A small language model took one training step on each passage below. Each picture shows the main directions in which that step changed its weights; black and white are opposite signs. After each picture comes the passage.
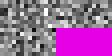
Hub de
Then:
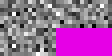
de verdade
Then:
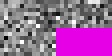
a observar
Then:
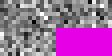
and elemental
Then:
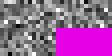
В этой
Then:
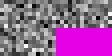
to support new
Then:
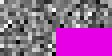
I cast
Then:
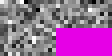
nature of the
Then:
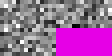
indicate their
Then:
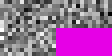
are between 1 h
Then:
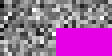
and the power
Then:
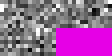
low and high
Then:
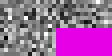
a similar
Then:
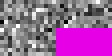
covered in
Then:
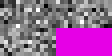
aiming to
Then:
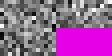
and probiotics
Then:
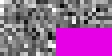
service (Fire
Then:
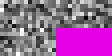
на три
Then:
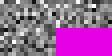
is usually
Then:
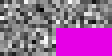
obtained by
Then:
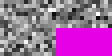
este dato
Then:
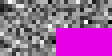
There was a
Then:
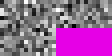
теории и
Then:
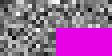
que fomente
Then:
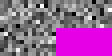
papel que
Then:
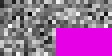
of the mean
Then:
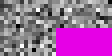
AI image
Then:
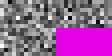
de datos y
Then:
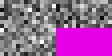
and optical
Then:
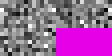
ranges from
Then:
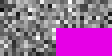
to the risk
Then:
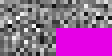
the host
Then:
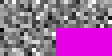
then on its
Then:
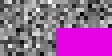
by the input
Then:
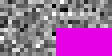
en çok
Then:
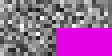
this is that
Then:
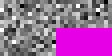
and only 1%
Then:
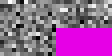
This model is
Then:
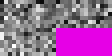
and adaptive
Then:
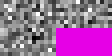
capable of
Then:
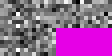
This paper
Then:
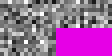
review &
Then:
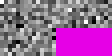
DM than in
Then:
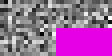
supports the
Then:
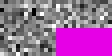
and individualized
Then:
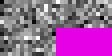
with methanol
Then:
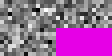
age, the
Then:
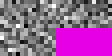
premise that
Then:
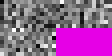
bu ta'lim
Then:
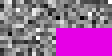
possessed a
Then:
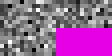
has a strong
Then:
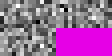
E. Further
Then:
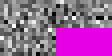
respond to
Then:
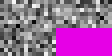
to finance such
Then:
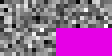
A. The
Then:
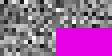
variance of the
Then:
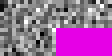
combination of
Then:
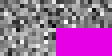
на рост
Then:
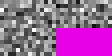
from small
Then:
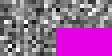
plástico da
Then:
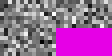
generations that
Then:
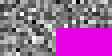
organization of the
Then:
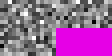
We measure
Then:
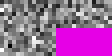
include the work
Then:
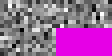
definition is
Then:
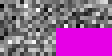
and what is
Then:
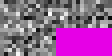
such as higher
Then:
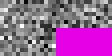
this measure.
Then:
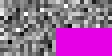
lege se
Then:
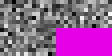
to explore 10
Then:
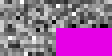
should be within the
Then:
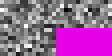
materiallar –
